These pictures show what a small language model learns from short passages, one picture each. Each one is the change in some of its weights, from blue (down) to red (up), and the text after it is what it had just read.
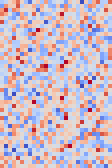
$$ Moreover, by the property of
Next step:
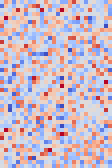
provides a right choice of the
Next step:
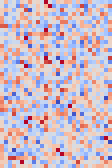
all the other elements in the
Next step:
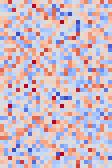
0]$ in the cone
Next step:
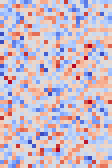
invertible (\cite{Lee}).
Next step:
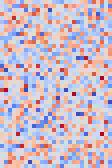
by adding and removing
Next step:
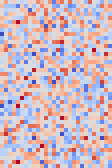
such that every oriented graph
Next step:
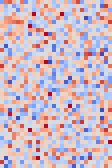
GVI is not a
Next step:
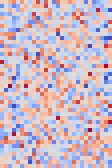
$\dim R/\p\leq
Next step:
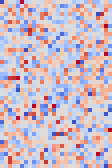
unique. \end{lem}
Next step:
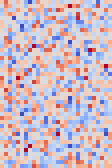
1) norm $12$ lattice
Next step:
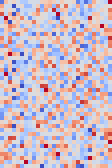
model Stokes flows using
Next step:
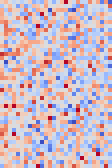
which is one of main results in
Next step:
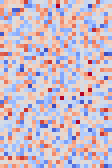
their data in the Remarks
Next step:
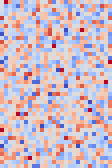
of $t$, we can
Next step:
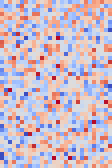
we may write $$\alpha =
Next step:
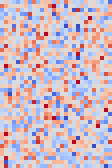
equals the (single)
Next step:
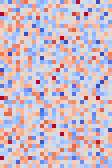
a bistrong lax
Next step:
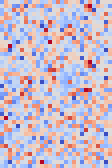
following lemma provides the upper bound for
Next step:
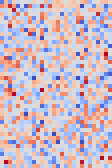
\end{condition} \noindent
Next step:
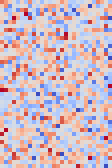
denotes the lifespan and
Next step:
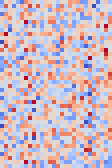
error bound for the convergence for random
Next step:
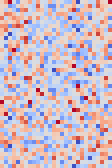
sont mesur\'es
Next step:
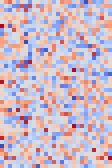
a support embedding the distal
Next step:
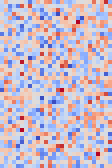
setting, let $\sigma$ be
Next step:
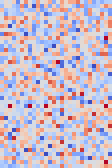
the residual can be written
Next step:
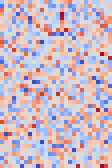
Sobolev Spaces, we
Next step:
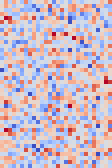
whose deletion yields a
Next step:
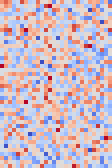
are many successor
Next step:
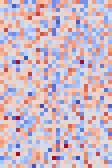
that $w^*w =
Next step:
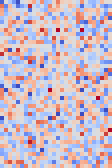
\end{equation} which has
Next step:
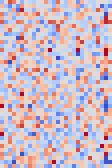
$$ \ifTrans since
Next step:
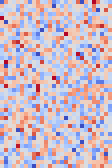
$i$. By assumption,
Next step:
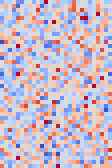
archipelago of
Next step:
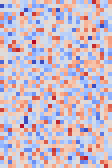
is arithmetic with
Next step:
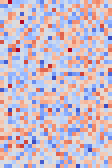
a single mode, and with
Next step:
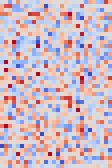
f_\epsilon dvdx
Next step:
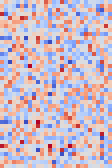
of this section is to give
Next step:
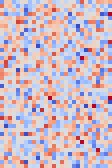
p\le 2 $, then there
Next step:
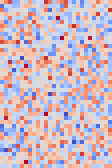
of triangular matrices for some
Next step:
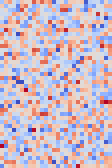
prime. Let $\ell$ be
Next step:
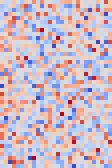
coincides with the one induced by
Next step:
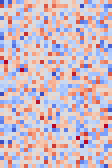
\begin{aligned} |\lambda
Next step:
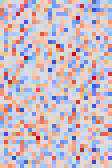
paths of length $2$.
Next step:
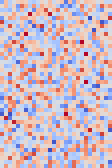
of identity, then by lemma
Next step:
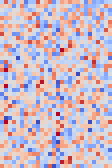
where $u_1,\ldots
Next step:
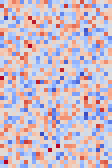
that (\textbf{C3})
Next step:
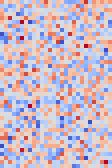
we denote the following for the
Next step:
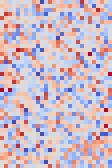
= b$, and as the right
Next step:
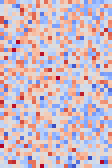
so if $n$ is odd
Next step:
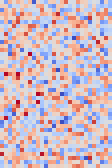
was not rigorously
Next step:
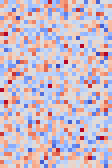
that, by virtue
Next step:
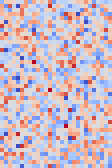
origin. Hence, define
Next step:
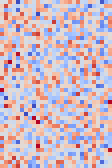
meridional disk
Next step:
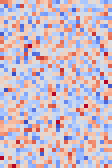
level $\alpha$, we would
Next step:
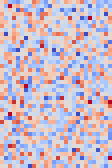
per BS antenna
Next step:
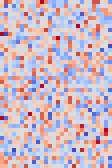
$\sK$ is the
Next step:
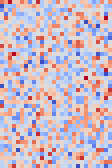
$\de^\ast$, then
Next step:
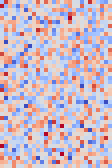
$\Lambda$ as the ring of
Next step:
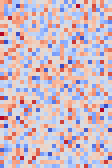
aim of this paper is to
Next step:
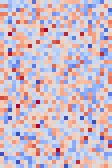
jet, which we call the
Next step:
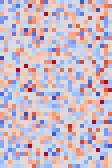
\xi \end{array}
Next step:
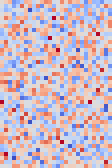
the stochastic system one can determine
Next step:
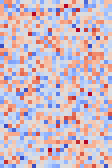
continuous and $h(\bar
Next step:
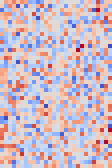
a one-step strategy
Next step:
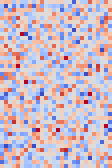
be symmetric as shown below.
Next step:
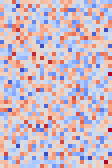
the branch points in the
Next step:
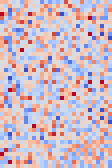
\\The University of Iowa
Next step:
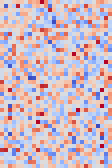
HG structures which are not
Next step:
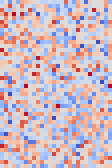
limitations. It was not
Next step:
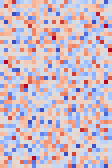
schedule from the resulting
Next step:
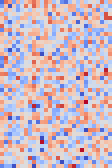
canonical Riemannian metric on a given
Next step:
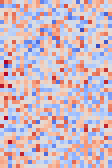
s e^{\mathrm{i}
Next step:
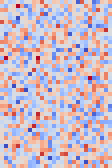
$X$ be a K3
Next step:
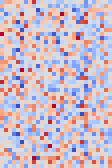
(\Lambda\otimes V)
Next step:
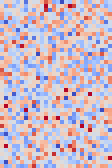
determined, the fluid index of
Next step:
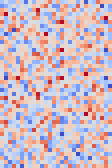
exist. The free Riesz
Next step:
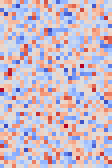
The phase $\phi$ is
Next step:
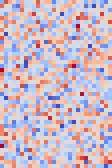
when $Z$ is the circle
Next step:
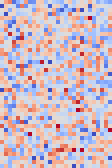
annuli have width
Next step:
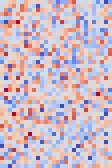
view. To address these
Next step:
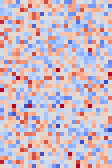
0$ if and only if
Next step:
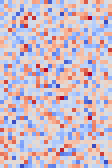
The last assertion in the
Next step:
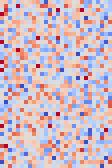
\nonumber \\ = & \ts
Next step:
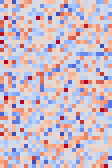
flipping the direction
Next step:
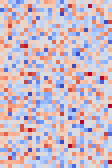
studied this problem for the equation
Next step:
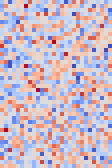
the field (arithmetic
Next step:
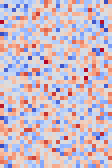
As we are not trying to
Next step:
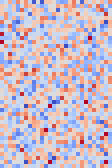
we will start considering an
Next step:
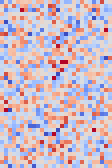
it matches the lower bound
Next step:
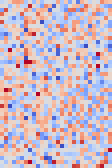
particular $ T>T_0
